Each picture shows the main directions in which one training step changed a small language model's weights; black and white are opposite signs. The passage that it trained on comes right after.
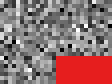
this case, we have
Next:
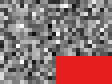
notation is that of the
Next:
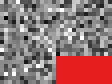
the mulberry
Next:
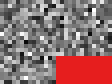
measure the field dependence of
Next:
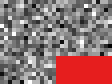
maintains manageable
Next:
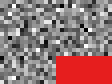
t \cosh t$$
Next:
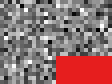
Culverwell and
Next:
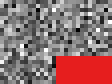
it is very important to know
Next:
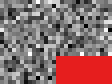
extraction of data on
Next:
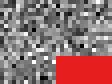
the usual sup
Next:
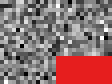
first and the third
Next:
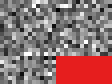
localized regime
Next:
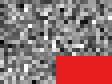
DM Pht
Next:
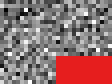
\bibitem [{\citenamefont
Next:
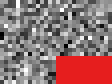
both papers, the
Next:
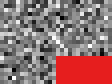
the parameter $\alpha$
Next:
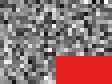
box diagram is to
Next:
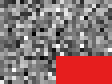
and ZARIF
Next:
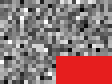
Recent work converges
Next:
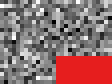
scal}\over 2}
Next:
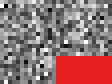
would be overbound).
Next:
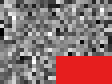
breaking is
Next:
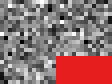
fluctuations can be
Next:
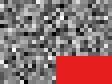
peak of the corresponding
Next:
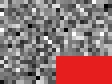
isolated vertices
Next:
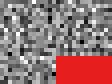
\end{align} The
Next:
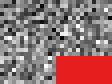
to acknowledge the
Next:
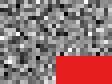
boys in the age
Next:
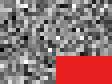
an Abelian
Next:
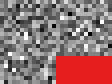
of evolution equations
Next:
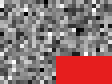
could represent actors in
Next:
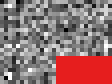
all second-order
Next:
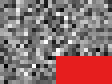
each paper to approximate the
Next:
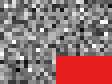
runners will be set
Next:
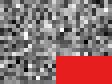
are positively related
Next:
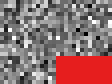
the following commutative
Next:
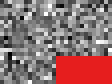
written expression
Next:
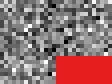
is feasible.
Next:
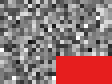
of $u$. The
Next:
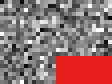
constitute a sequence of
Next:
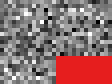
patterns in
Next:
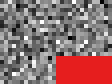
known filters; the
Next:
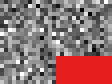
``hump" can
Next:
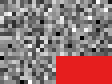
patient before
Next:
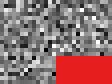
the lives of the
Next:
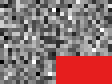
mostly collected by
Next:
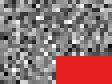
by a factor of about
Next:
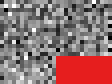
compact, it is possible
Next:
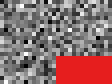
calibrated using
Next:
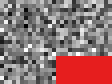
the seedlings
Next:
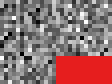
However, we have observed that
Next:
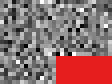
A scheme and a
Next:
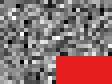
C=N bond
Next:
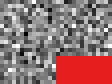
\end{equation} with
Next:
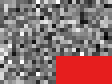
valuable applications that can
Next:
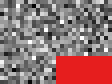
all } v\in
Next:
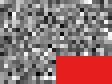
Experimental studies
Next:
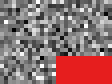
to provide more
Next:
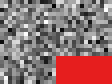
also be tempting to
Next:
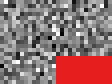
the area of plane
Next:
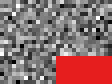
an antenna section with
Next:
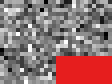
the Christian
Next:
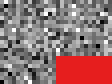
10 Gyr. The
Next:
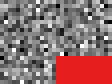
system is expected to
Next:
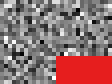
we present a review of
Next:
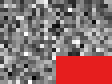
indexes. If u
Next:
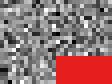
tracking of which
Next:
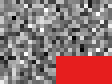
rearrangements of
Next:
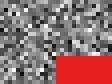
where, for instance,
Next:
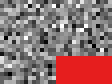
of spices, is the
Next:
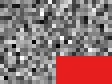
we have finished the
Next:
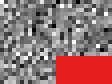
Thus, interventions
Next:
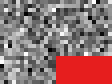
rafting and beach
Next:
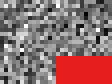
deciding how to
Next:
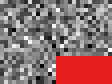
and $k_z$
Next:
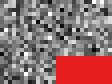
this reason, we
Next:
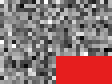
calibration approach that
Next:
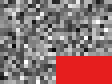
for the possibility of
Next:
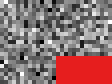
responsible for both. If
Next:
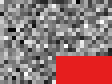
from "prospective
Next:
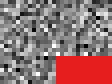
of the mesh,
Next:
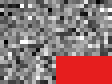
cancer cells
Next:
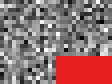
operators are fixed.
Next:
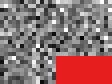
typically done by
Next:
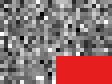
significant to next
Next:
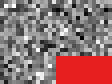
it must be a member
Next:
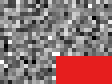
both in the form of a
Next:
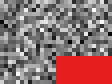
general explanation of the
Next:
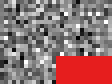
to account for
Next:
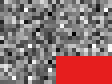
as showcased in
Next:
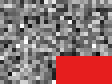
blue balls
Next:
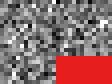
by pulsed
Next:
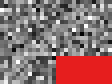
changes in CPU
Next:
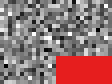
and with a positive lower
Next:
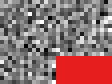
simultaneous values
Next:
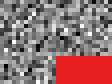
transition rate to a
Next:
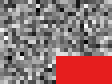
will provide a
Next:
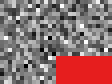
of a chance because the
